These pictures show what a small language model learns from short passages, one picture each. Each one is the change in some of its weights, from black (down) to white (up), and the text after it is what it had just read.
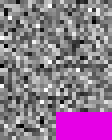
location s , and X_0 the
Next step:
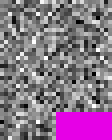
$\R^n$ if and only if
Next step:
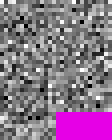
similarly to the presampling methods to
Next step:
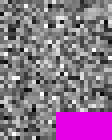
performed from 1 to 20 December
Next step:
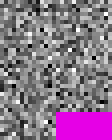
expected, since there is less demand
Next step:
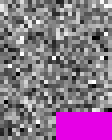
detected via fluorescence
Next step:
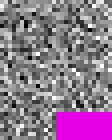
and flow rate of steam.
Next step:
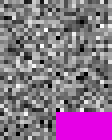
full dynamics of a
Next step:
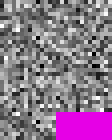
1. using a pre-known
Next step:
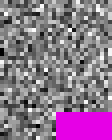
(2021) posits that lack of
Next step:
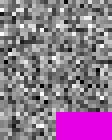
lateral displacement of the
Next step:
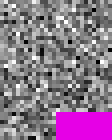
Galerkin (WG) finite element
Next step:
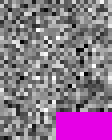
with $\bar w^\infty$} if $\alpha
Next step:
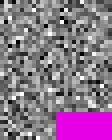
30 instances, and (iii)
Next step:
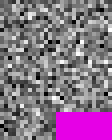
H\"{o}lder continuous,
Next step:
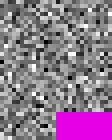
$Z$, the coefficients $%
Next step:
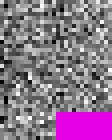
using Siu's Bochner formula
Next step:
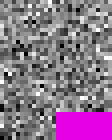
during the study period. Sampling
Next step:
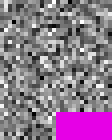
use of modern high-yielding and
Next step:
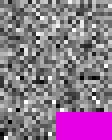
b^{-1} $. We denote the
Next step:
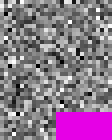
Moreover, continuous control by measurement can be
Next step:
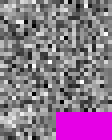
in a traditional configuration
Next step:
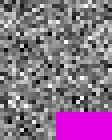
in Example \ref{example-b}
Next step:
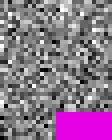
parameters $\mu, \lambda$ (see
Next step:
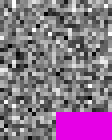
Water Saturation 0.16 %
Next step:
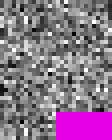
underpinnings with canonical
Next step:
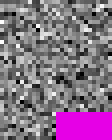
samples of turbocharger were
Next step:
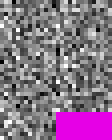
Wexley and Yukl in
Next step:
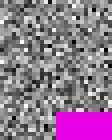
differ from those of the studies
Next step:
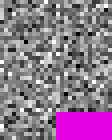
resistant, R = resistant,
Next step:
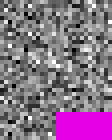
color transformation is easier in
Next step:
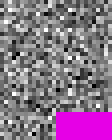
a.e.. Consequently,
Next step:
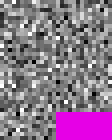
on steeper slopes, particularly
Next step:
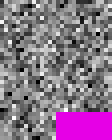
over a component of $\partial M \cap
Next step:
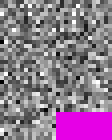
for a duration ranging from 30
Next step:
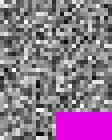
are invariant under a helicoidal
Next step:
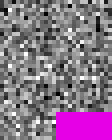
:G\in Path\left(
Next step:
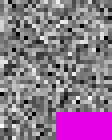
these fields, however, often
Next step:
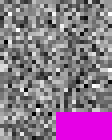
the pedagogical objectives of
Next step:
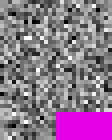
will mention this very clearly.
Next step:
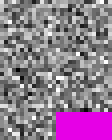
phenomenon was first observed by
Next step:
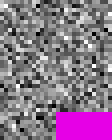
the Pirajussara
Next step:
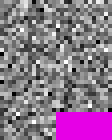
vehicles. As a consequence,
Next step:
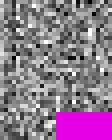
of children and adults.
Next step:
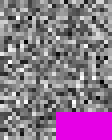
the relevant literature. This
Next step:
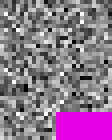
of the right-hand side in
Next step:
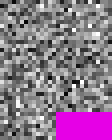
fatigue strength at friction
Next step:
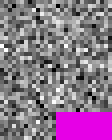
C_i),$ the while loop
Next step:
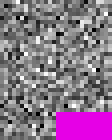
range from 0 to 1. Both variables
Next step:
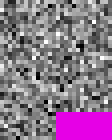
= highly susceptible.
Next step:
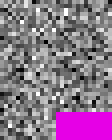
generalized skewness estimator of a
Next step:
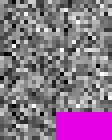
TEJ BAHADUR
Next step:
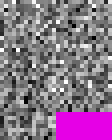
a fairy tale novel.
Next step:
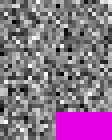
let $y$ equal $\alpha$, then
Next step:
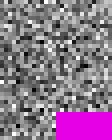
values had to be treated by replacing
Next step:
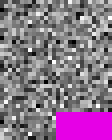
differ arbitrarily strongly even %
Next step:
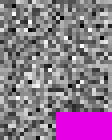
thickness of the subcutaneous
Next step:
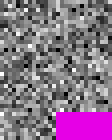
(Fig. 1). As the roots
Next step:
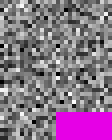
supply for specific use cases is needed first
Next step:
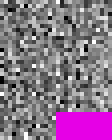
is bounded on $L^p$ for
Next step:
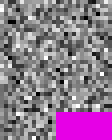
culture. There are numerous
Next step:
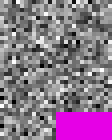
of the two rules where two consequent
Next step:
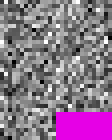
when the interval of the range is
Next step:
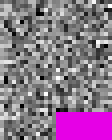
the sources of vital needs.
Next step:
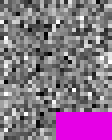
Labs introduces a personal
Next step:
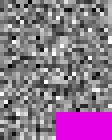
additional lemmas that will aid in
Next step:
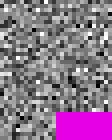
the center of a large hexagon
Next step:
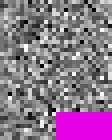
hypothesis that there be at least
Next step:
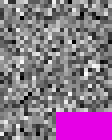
Gabor filters can perform
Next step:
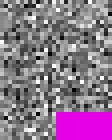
to be heard, like this, in many
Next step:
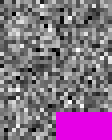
{\it Ann. Pure Appl.
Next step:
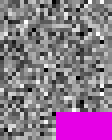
structural stability under small integrable
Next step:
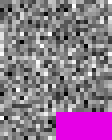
\end{equation} where $\lambda (t)$
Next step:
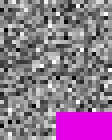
is even. We will ultimately
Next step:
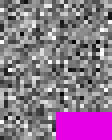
\subsection{Nichols algebras corresponding
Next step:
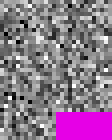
the carrier and the modulator
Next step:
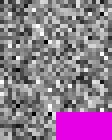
solving large systems of quadratic
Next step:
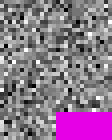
2)$ with the integrable distribution
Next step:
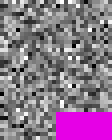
we may write \begin{eqnarray*}
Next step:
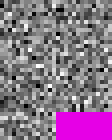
every chord $AB$ of $K$,
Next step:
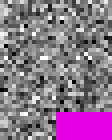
(c) Mirpur 10 to
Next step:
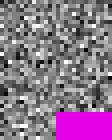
how many basis words students in grades
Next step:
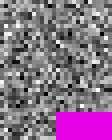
used in this research is a qualitative
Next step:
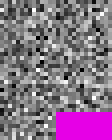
coset $\langle a^2 \rangle N$
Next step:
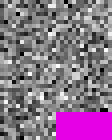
which occurs in a discussion of the
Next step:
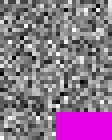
exponential sum $S_k(s)$
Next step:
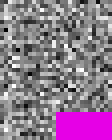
7 Minutes Data Collection:
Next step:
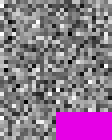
in this paper has not been done to date
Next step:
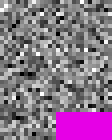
writing different steles. In general,
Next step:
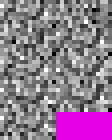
INNOVATION IN
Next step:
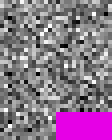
Van Allen belt. In the
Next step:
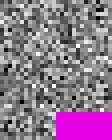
principle and the solution (whose
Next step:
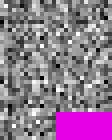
flow due to boundary layer
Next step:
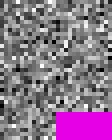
The first prolongation is trivial in all
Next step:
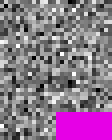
and supervision of community health
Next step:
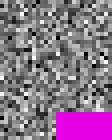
$b$ and $c$. Notice that a
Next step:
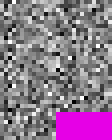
M. Kuhn: Building
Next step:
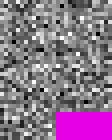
to the relative error on the
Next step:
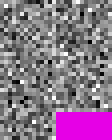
with the $j$-th cohomology of the
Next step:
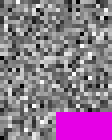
the area. The presence of such
